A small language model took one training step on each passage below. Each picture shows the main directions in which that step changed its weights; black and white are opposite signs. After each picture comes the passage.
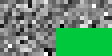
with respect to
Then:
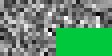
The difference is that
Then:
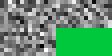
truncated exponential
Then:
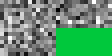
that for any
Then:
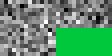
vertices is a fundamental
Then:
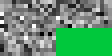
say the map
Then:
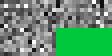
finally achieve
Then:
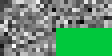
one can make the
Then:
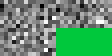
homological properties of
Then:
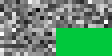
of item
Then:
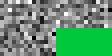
for nonlinear backward
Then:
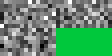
possibly singular at
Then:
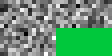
are left as open
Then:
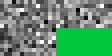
Proof.} By Theorem
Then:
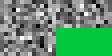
inverse of the
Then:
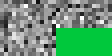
follows from Lemma
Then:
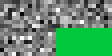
we show that the
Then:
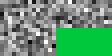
that the set of
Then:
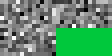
the OPF
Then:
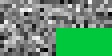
the following the optimal
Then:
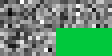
in \cite
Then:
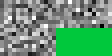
to work with
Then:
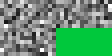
Now we can introduce
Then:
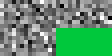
any pair of
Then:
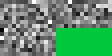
of the random vector
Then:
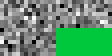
Observe that
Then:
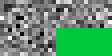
$X$ be
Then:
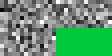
$P$ acts
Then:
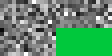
of any choice of
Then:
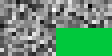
we can work with
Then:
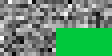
complex for the first
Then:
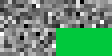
conditions.} We shall
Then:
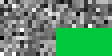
the Lemma.
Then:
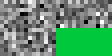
Without loss of
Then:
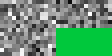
which $f$
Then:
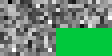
member of
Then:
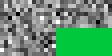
variable. }
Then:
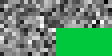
The Neumann
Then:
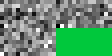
internal wave
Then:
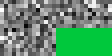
remark that the set
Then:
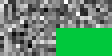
restrictive assumptions on
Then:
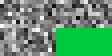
continuity of
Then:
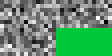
fact which is
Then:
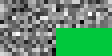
which deals with
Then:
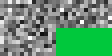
for Pure
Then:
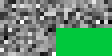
variety, we
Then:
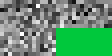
\G$. There
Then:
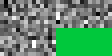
\[ X\simeq
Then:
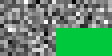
definiton of
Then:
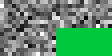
some explicit bounds on
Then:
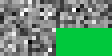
this the computation of
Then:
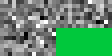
of the heart
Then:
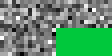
have been developed
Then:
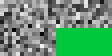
with inversed
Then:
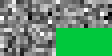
NE of
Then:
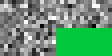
a prime ideal
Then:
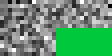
for the stochastic
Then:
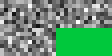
and we denote the
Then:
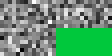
of elements of
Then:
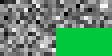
function $m$
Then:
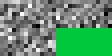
we have a
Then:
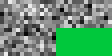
these laws can
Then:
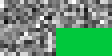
focus on the
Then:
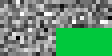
Homomorphisms in
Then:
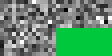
of our solution for
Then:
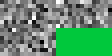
and implicitly
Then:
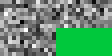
in mind that
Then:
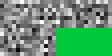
this word.
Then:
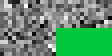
a full subcategory
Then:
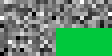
highest one),
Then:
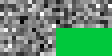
partial Fourier
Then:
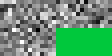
$B$ in
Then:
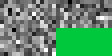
arbitrarily small
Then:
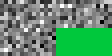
contains a term which
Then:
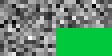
knows the
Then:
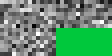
the total number of
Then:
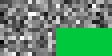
zeroes in the
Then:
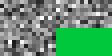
In particular, we
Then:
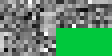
the boundary and no
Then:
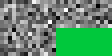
of $X$
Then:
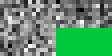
that admits a
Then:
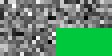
between beam models
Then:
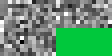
for all three
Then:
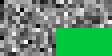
all entries of the
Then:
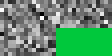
generates a
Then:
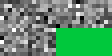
5 of Lemma
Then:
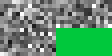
we get the Lipschitz
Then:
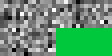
group in question is
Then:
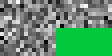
is regular,
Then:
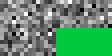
products are first
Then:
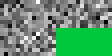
\in K}
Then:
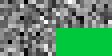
number of lemmas
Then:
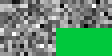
a set of linear
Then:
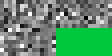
was estimated for
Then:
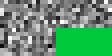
clearly we may
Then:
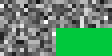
integrable equation
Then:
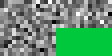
while retaining
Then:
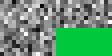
solvability of
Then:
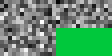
(such as
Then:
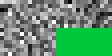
$j \in
